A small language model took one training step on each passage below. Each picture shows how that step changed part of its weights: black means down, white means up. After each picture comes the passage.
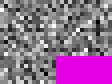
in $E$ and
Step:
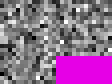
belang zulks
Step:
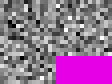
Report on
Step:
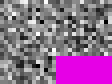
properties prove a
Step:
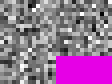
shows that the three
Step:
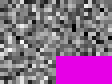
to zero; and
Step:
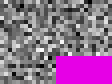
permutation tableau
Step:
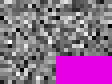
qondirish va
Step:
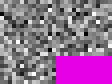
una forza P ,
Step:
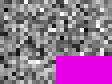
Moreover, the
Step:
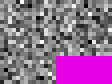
of three vertices
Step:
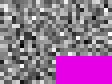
cui Asar e
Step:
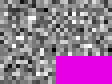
que o Ossos
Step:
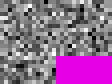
infinite dimensional
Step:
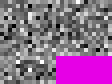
are driven by the
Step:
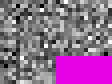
divided by the product
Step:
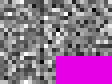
both $u$ and
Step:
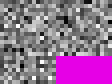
$n \times n$
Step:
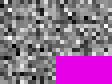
Theorem \cite[Theorem
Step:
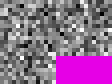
the overlapping
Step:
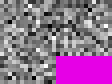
face. We call
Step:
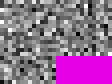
bipartite graph
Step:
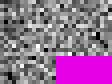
$N \times N$
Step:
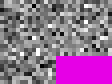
an approximation of
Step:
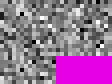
of Health
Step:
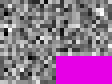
0 \end{equation}
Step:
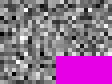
in bijection with the
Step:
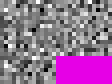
which demands new
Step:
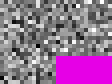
do autocuidado
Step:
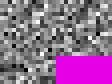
defined for all $s$.
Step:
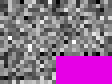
\hline %
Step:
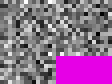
and the boundedness
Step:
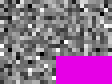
samara bergan
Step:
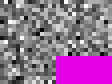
La convergence en
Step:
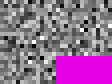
ball $B\subset
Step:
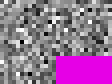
y esté consciente
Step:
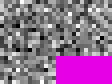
Note that \[
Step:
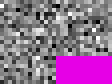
da espera por
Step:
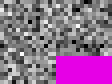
transition matrix
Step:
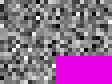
bilan, aholi
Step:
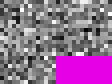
age, and a
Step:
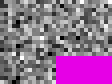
the 1D second order
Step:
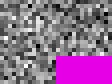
| dimensionless
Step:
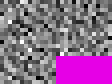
is easy to see
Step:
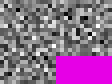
involution which was
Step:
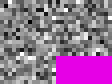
f ) using a
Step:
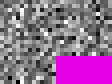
erkekler ham
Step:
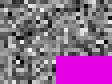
we won't
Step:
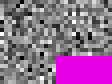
que puede
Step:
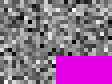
is true if
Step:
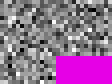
la exportación de
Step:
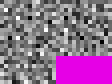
figurada por una
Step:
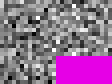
как заход
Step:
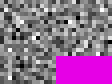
also die formalen
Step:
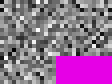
ma anche quelle
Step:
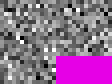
section 2. The rational
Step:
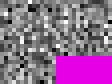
uchun ularni
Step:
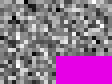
em uma nova ordem
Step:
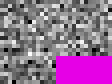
$a \leq b$
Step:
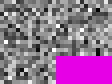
beliefs of the
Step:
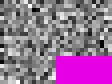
Let us integrate this
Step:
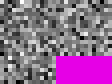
matnlar va
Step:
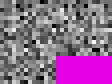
of the comparison
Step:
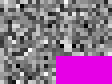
models were used in
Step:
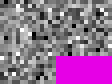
важно на
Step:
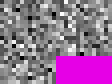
Methoden der
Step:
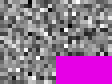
o que você
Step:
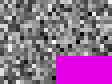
of radius $r
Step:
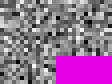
demonstrate the
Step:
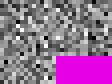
as indicated by
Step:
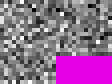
$\deg C \le
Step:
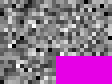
is well defined. The
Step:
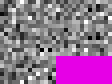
contato com as
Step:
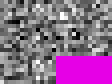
Then we can define the map
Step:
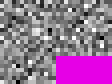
De Luca R,
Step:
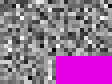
а образцы
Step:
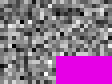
$K$. We have
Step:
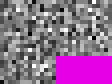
establishes it
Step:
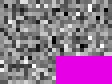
membership function
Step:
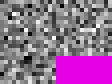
lo general, conforme
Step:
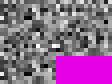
point of the function and
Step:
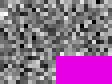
and output power
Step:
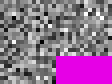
is called {\it
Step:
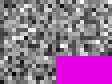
the permutations and
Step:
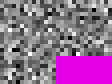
initial value is
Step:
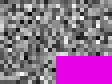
va patogenez
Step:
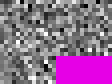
um nem sempre
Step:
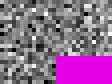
for Lagrangian
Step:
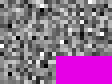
de arquitectura
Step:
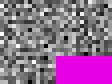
de dépenses et
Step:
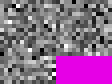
to start training of
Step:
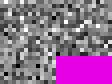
the grid used in
